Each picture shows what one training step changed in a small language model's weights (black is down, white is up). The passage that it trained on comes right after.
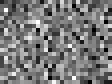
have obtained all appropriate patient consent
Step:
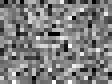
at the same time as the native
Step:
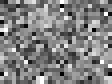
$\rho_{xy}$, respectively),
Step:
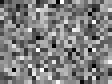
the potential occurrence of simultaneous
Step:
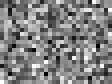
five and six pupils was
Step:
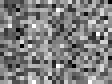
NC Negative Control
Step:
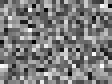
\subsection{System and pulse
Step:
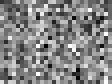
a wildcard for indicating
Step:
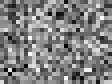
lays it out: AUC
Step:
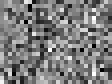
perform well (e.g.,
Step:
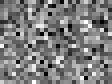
on the one hand, and for
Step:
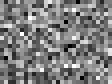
error introduced by the linear approximation,
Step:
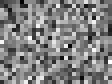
in humidity, changes in
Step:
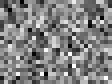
in the system kinematics gains
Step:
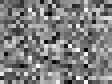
to product cards; - the
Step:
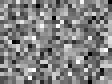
curvature and avoids degenerate or
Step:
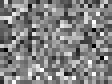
neglected. The cutoff
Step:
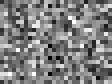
ocean literacy that help
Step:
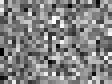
leads to an over estimation of the
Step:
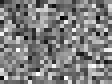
the error was traced and the
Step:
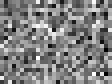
DTD that is peaked
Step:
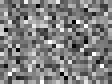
Optical fields; Tunable
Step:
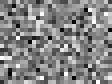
well as thermoelectric devices.
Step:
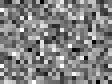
based on one or more symbols that
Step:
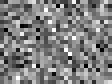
given $\lambda_0$ does
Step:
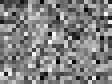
of all newly reported occupational
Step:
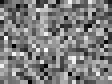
the LLM adequately addressed your
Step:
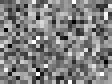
an important step in the development of
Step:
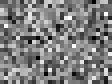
insufficient experience. Due to
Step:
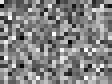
the velocity of the bulk motions
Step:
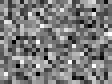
offers a better deal?
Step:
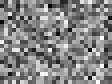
The greater the gas inlet
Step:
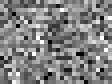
and $\sigma_y$ as
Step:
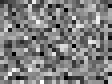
he composed innumerable
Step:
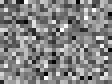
task behavior and proactively adjust
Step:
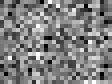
can be discarded.
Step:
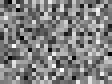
focusing on objects The patient has increased
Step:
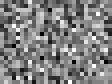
plies cut in the central layer
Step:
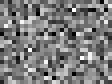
development. On the other hand,
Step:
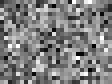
the $\Delta$ resonance, of
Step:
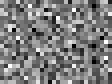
commonly assumed mean value of the flux
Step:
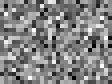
is no classical analogue of the
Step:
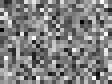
The final diagnosis was malignant
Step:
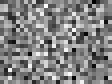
analyzes conflict in his psychological
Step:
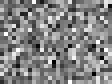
into a sum of operators which has
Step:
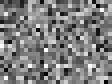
of participating nurses,
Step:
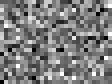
initial approximation of the medium. The
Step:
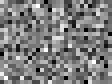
accounting for the protection conferred by
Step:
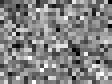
the diffuse solar radiation to the
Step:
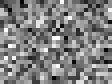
in 2019 among the academic journals
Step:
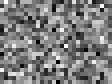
numerous factors such as limited
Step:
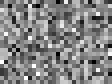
chemical relaxation is adiabatic, and
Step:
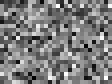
of the medium. Here, the
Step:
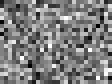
the Study Body Weight Table
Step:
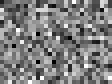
the fundamental TE mode effective index
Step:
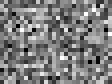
and using a microscope,
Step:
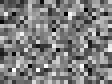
of using GeoGebra
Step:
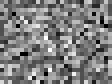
and $\tau$ terms, and
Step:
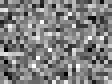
as \begin{align}
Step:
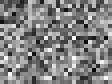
of supply chains. So both
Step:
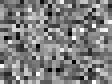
to pick out such a plane
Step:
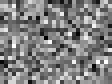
observed that SO questions are mainly
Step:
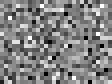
enabling distributed devices to collaboratively train
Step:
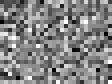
of these images for the effects of
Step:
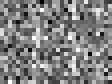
students across national and international institutions,
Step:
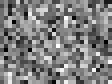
broader application of QRL.
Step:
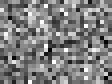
no setup cost, or transaction
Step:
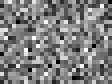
sets and studied their basic properties.
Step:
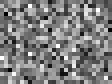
career path ways, while observing
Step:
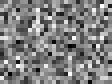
\end{equation} where
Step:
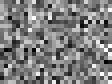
important than the functional form of a
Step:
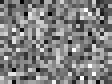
groups to make healthier and more
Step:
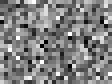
$\eta_1$ which corresponds
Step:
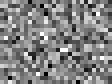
interactions account for CAMs
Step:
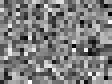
Extremely large data
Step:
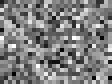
first ECP is with the linear
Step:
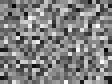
angles. Signature of a
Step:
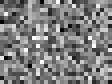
of Design and Manufacturing
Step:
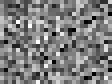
r' \vert \geq
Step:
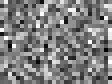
such as drainage, bank
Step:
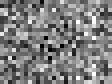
amongst the oldest populations,
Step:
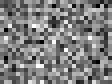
MS, and the size of
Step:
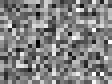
GBIF, how can
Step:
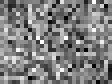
famous lawyer and
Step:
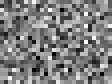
In addition, more input variables were
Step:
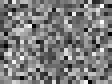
their demographics, prior learning
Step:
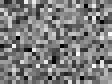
This review discusses the major causes
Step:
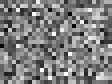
and their derivatives. Note that,
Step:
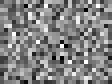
non-collinear parametric
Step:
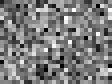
the sizes' BMs actually
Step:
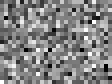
causes significant damage for a
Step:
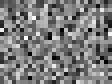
overnight, collected at the
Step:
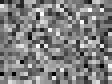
that can be combined and used to
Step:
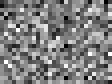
are now gauge invariant, and from
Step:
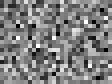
do not differ so much from the
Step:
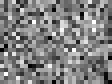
instantiate an ODP.
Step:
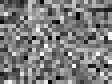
of inhibitor. Values of
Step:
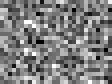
research OR AB research)
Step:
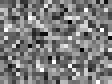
integrated knowledge in practice, promoting
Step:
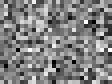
flush out excess MB
